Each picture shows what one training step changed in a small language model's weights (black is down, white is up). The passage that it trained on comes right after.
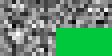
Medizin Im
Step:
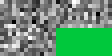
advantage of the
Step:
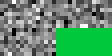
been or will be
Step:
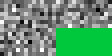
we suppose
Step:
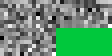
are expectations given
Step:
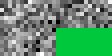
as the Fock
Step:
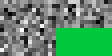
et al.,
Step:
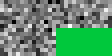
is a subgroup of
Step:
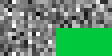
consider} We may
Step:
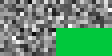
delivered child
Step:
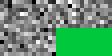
images of the same
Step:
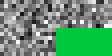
passou a
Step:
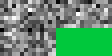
methods for the
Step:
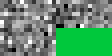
used to treat
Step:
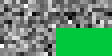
va texnologiya”,
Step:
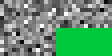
and Peter
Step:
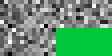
need to enhance both
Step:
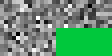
by CC
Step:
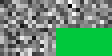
with the same function
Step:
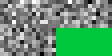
been implicated in
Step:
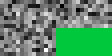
study adopts a
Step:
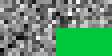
in addition to require
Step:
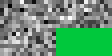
scenarios for the selected
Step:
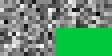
in the previous
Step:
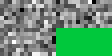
suitable dress that
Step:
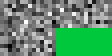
Thus, they
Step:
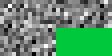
allows the density to
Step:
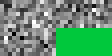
low hardware
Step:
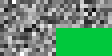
through the medium
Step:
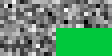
a kávé
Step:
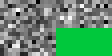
the independence ratio
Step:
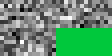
alternative answer to the
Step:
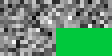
a queue or
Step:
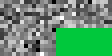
their role as
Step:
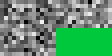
ml.) was
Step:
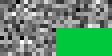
recurrence relations is
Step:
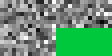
– BT
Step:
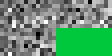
was 6 percent,
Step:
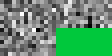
We assume that
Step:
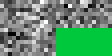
interests often
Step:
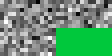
offer a significant
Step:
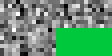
rational area. The
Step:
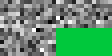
thus realised that
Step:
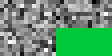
available, usually in
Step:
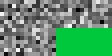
lacks sufficient
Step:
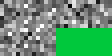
and choose an
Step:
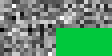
forget the
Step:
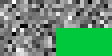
a local temperature increase
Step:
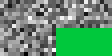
cells in the
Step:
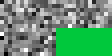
composto por
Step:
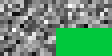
running through the
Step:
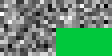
the proof a
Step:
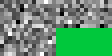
teachers and academic
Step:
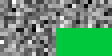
It shows a high
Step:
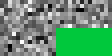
policy and the models
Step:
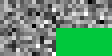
Quais das
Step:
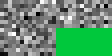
the sum is over
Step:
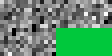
could be a structure
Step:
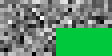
Infection -
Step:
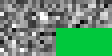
traveling along
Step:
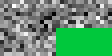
of mobile
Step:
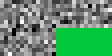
should be checked
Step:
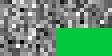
reader. We
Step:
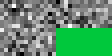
It is easy to
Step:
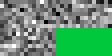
graph of the
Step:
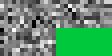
lies in how
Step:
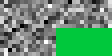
праці та
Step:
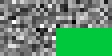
Eng oliy
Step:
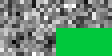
quality psychological
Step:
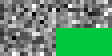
en el más
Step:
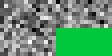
MCC mod 2
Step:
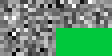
the World
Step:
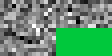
new technology of higher
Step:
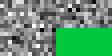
remote operation
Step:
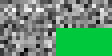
leaving the
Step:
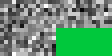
had built these
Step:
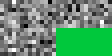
The results remain
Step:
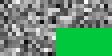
makes the following
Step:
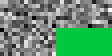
uchun Visa
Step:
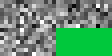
varied definitions
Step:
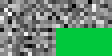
на современные
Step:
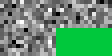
temperature sensitivity of
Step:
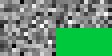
diverse and interesting
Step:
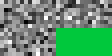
Figure 3:
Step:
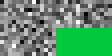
a través
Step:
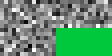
este fondo
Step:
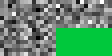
les ONG
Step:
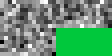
full integration of women
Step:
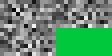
*Journal of
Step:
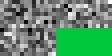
duration for
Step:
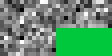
importance sampling methods
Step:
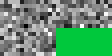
як засобу
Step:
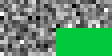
elementary proof.
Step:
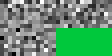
transforms any symmetric
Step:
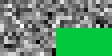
Carlo approach
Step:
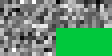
input for enhancing
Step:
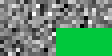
cardinal number
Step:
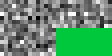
first proof.
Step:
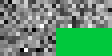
among the diagnostic
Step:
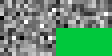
sector and how they
